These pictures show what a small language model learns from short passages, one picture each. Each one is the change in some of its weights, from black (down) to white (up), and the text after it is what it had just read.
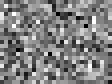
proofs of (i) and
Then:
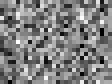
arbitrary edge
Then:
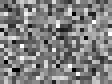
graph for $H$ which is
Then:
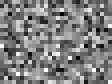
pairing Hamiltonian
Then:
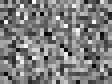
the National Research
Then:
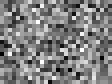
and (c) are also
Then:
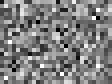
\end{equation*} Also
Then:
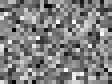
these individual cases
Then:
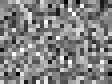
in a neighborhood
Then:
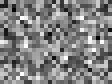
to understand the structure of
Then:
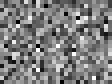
powers and decodes
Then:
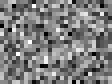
his valuable comments.
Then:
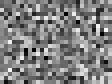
an indirect way
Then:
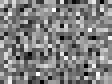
of UE throughput, at
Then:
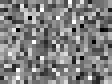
8$. This figure indicates
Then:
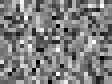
Re}\ll 1$ are
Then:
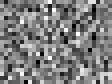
in this domain. %
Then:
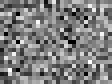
which can be realized, for
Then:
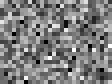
comme « un
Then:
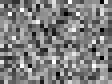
Let $a$ be an
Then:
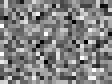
the overall properties of input
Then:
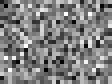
a non-zero value while
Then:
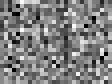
continuous. We define, for each
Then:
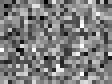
complete solution to this problem
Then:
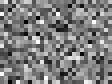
various mathematical
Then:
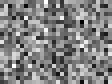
a scaling limit of the
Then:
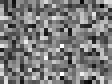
corresponding correct character sequences
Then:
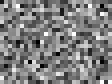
standard onto homomorphism
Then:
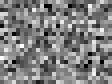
their valuable comments which
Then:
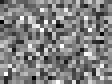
now seen as a vector field
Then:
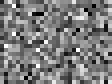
covariate profiles,
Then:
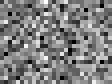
that one really computes the
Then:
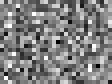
International Journal of
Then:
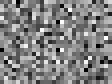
the two relaxation parameters for
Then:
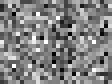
calibration of the
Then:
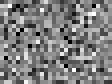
4-folds that we
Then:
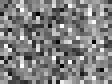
\item Either one of
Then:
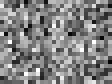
The prediction models based on
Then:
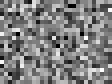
\}$ all the elements of
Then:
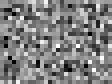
and only if, for all
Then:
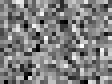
deepest, being a
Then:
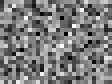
trial per maneuver
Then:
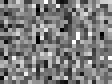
$2 \leq q \leq
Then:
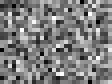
as two sample values. We will
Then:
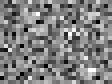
have estimated the values of
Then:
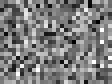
coefficients are computed for
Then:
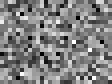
this view, there is
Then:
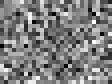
be able to prove the following
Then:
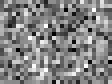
structure of the signal,
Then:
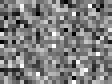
smooth. \ep {\bf
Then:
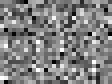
is characterized by the evolution
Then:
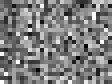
and vector bosons in a
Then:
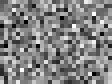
positive, or the mean correlation
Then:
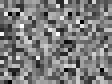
$f\in \Hom
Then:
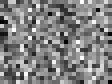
Laplacian of
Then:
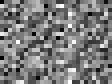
the denominators
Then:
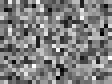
locally homogeneous
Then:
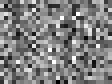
for $j<n$, is
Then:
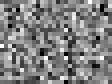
n$ with $c\geq
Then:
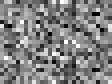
emission. It was
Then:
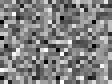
way that accounts
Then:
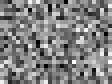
embedded in $G$
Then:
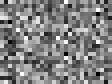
closely related to
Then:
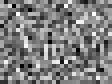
in numerical integration,
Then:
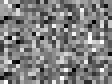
observations of the extensive
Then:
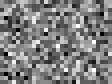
specific customer
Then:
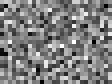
decomposed as in
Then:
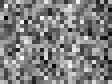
is a given kernel,
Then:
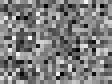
but not the relevant
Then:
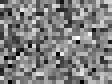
$\mathcal L_\gamma $.
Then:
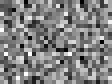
The rich topological
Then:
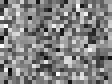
Strong Hasse
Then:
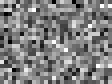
for Cosmic Ray
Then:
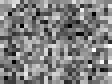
called regular. We will
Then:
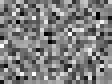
predict its fidelity in
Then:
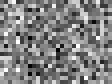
be seen, they agree
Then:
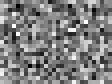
below. For such sets
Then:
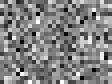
of our universe, the
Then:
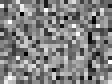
$\hat T$ be an
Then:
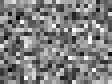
loss of molecules
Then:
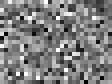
Maslov index).
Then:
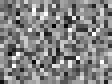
ratio of the two
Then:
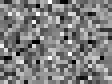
mathematics. In
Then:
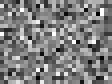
Let $u$ be a positive
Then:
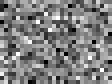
broad social
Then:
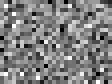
mixings relative to
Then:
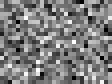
the quantum parameter evolution
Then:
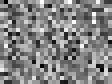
that the equilibrium
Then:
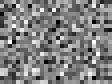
frequently reintroduce
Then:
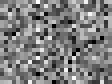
notation and definitions.
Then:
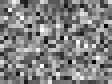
matrix has at least one zero
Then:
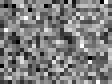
to obtain the gain.
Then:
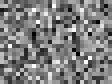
values of the parameters $g$
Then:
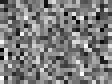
$\D'$ with three new
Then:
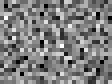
a curvature singularity
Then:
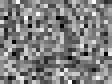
feedback that allows
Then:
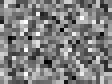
the four graphics in the
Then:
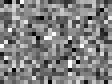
the ZooKeeper
